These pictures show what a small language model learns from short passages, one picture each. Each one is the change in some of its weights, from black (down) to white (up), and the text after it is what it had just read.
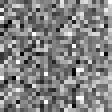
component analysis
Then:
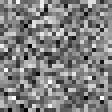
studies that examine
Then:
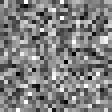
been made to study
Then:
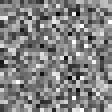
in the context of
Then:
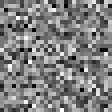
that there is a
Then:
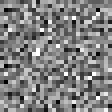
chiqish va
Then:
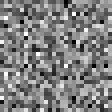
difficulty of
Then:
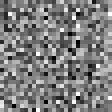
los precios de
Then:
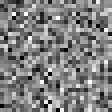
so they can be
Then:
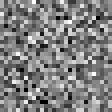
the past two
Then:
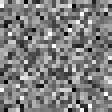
pos1 = N
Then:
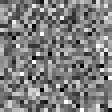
will need for the
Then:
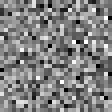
ga etadi.
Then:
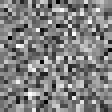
the cheering
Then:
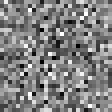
Hanssen et
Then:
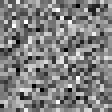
certain initial
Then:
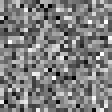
se ehtii
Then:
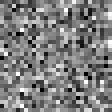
en general,
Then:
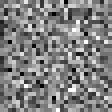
classification, the
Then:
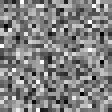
case is contained
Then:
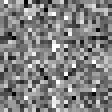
allows us to
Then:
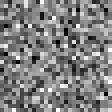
of an effective
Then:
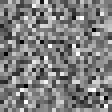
with previous
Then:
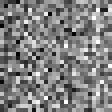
echter een
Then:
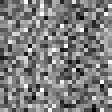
as salas de
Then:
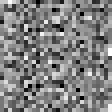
C T C/C
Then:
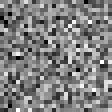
stationary solution
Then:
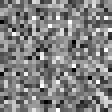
have already
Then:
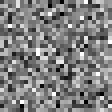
em que foram
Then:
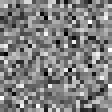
of literary
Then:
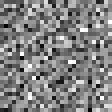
through the presence and
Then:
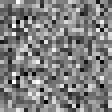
manifest the
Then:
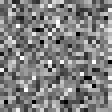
In a simple analysis
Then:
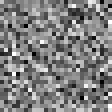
fact that a particle
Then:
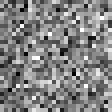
examples to master
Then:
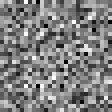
to gas heat
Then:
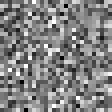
to be dominated
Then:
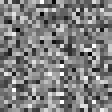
smoking, with
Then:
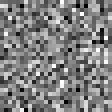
is also being used
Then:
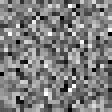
1:3 and the
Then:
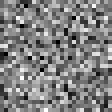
of the volatiles
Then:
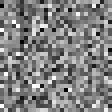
forests to
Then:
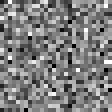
that employs
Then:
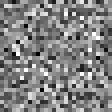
the free energy by
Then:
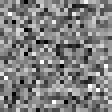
kind reception
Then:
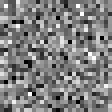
Percentage of
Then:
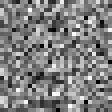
these processes are shown
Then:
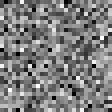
de contribuir
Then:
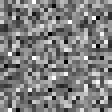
too fast,
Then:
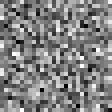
light from the
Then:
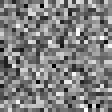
the other hand,
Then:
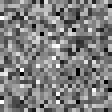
form the composite
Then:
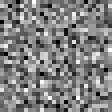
of the neural network
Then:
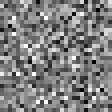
t)$ is not
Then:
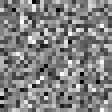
the gravitational
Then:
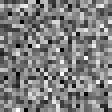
either the
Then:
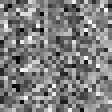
Toward this
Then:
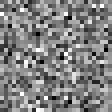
(B) edge
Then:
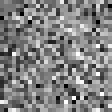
velocities of
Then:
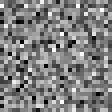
two commands.
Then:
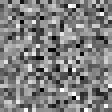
DNA and
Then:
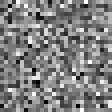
the beam. This
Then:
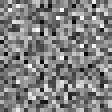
the constituent
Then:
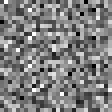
Cells were
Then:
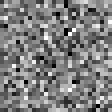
of transformation:
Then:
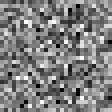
environment in
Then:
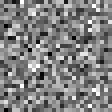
case the bright
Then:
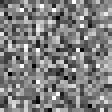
na escola que
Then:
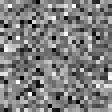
PL spectrum of
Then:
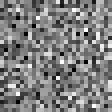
- Herrero
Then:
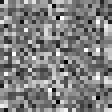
belonging to the
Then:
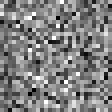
edge fixed
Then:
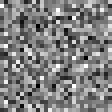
of metallic
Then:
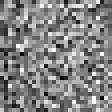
particles fly
